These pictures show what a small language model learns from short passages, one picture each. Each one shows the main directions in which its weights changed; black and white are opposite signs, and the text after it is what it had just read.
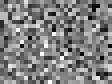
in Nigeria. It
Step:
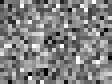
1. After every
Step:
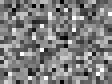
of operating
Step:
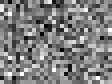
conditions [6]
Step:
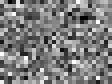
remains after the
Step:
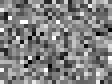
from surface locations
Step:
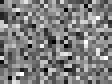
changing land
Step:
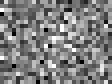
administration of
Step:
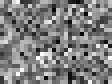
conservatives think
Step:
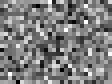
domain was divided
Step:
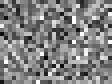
Institute for
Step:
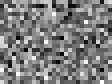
study was a
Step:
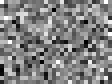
create a negative
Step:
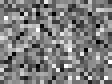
collected at the
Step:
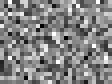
nerve and
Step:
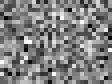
various mobility
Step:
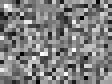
carried out to determine
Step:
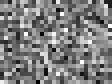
systematic chemical
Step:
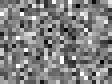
that ground water of
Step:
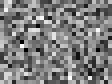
to test the
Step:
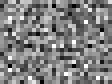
was conducted as
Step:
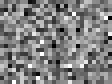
an ecosystem for
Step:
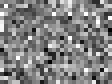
mass spectra of
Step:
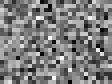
is used. The
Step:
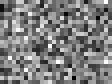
loading and
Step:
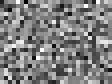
as contributors to
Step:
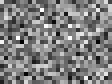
the “*The
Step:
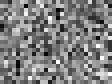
system. Flow
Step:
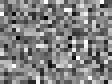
zones of
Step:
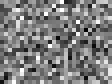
time are consistently
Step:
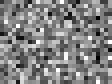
0° Strip
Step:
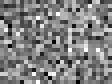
social sciences
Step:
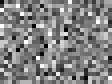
respective vention
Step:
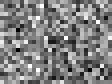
financial perspective
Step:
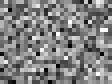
the financial domain.
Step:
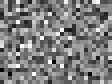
their ability to improve
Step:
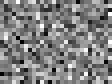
European Union
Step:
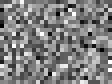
power FRF
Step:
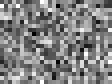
and shape for
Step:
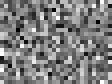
a decline.
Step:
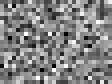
of waste generation patterns
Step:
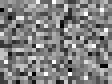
requires: C,
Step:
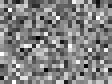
the study by
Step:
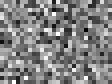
environment and its
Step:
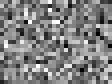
duty ratio
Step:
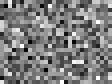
systems analysis and free
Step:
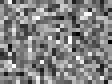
Methods of
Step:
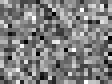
manage public
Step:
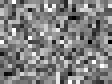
System, Green
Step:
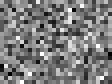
carbon Software
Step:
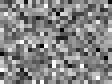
stock capital
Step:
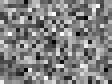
in the pressure in
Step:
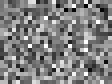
dimension: this
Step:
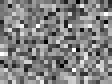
vector for
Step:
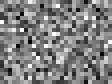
or cultural and
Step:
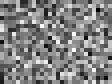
research on power
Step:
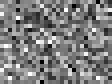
schools and institutions of
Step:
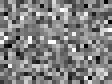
the retentate
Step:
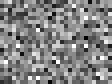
task. In this
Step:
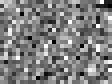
Survival in
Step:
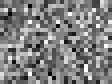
were corrected
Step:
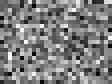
maps means that
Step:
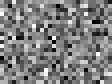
mm aperture
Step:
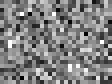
not associated with
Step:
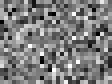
in two different
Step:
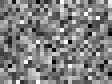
γ phase
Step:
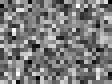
of plantations.
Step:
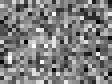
functional scenarios
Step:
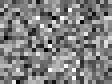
to extend the
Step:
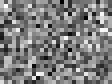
to come.
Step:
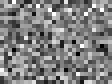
underlying fractal
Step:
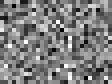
on the impact of
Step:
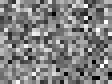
the R^2
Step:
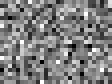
deformation of a
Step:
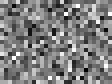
Review on:
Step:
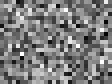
These robots
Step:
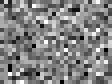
some states;
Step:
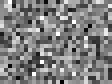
molecular and
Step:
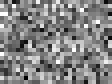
shock and
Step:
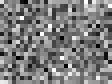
caused by an
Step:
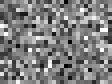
challenging. This
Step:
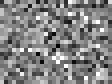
snow. In
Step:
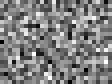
researchers working on
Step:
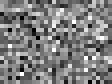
issue addressed
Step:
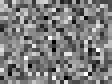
matrix used in
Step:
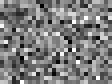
machining like
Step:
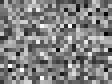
with a fluid
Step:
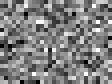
such data-based
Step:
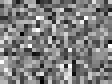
to software engineering
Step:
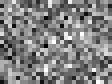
vitro* and
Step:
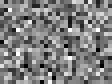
the separation
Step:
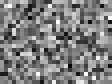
of seven
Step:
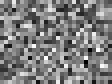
of the strategies,
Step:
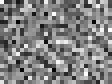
urban green space compared
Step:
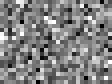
it spans
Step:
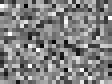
in Africa indicates
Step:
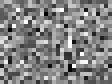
study, the effects
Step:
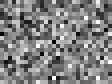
sustainable tourism
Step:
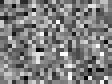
on the subject
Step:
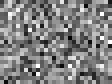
not reaching up
